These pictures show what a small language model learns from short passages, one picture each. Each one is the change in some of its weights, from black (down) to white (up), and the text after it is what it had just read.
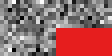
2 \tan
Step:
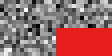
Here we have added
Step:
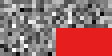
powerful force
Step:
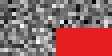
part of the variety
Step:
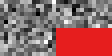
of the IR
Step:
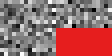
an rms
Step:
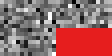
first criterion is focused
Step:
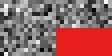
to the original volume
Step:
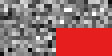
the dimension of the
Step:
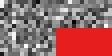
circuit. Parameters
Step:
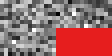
our notation. As
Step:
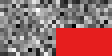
preferred to use
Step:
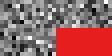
to calculate this quantity
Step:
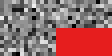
ball training on
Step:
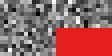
of the hydrogen atom
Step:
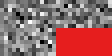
mode splitting),
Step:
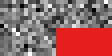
to provide two difficult
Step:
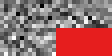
flat and therefore the
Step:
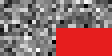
social attention and increase
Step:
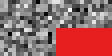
as influencing the
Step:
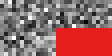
QS and
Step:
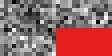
system is viewed
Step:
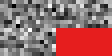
the NFL region
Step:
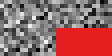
= close to.
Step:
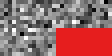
medical studies,"
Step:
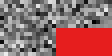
in what follows.
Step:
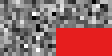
the porous
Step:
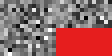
spectrum intensity with increasing
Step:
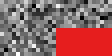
and stellar standard
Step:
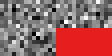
and subsequently across
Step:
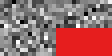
periodic orbits which support
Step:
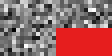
the right-hand
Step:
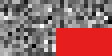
1) the economic
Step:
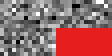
blurring effects
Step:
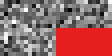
income of the
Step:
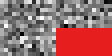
intertwine with
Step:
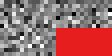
targeted policies,
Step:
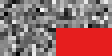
world below the surface
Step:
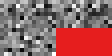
and $R$
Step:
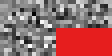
the DSS explained
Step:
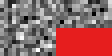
explicit calculation of the
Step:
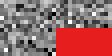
politeness, negative
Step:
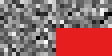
in promoting and
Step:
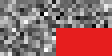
These monomers
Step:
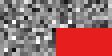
refinement of
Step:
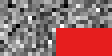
resilient. It
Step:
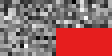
all the three
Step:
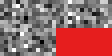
two separate positions,
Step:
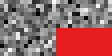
of them were
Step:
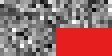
$\delta$ on
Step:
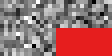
as results for
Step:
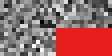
infrared emission.
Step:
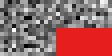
findings are shown.
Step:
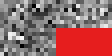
and prediction system
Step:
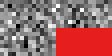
hammer to
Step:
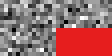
the applicable product
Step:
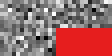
with oral
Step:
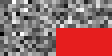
not aim to define
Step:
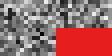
monitor the absolute
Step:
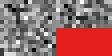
(such as
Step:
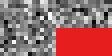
ago is at
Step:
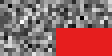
present the full spectrum
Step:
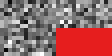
causing the
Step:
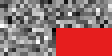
resummation of
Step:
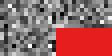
2). This strong
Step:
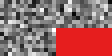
geometry of curvature.
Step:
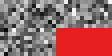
and highland.
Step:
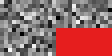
infrared background,
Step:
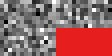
of AI on
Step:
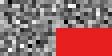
exact solution by
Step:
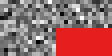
a serious
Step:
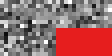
an understanding of the
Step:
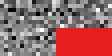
uniqueness of
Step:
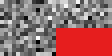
here about the challenges
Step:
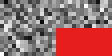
corrections does not change
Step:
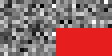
hierarchical probing
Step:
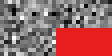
transaction based process
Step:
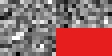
a new union
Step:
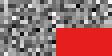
plot). {\em
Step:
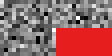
events of the background
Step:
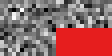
performance and effectiveness of
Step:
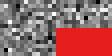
to quit ST
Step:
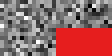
and n are modes
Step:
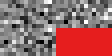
ALS learners within
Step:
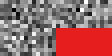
selects its
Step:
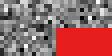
the tribe
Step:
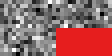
parameter to be
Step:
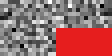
a joint optimal solution
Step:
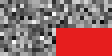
Col. 2
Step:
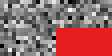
for patients,
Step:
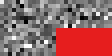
was used, as
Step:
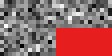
processes. The
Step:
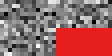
us with the studied
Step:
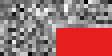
acute and
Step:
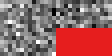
concentrations in ppm
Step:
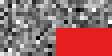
intrinsic molecular property
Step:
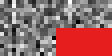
hardware, delivers
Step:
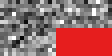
layers of iron and
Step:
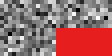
in relation to teacher
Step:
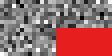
first term gives a
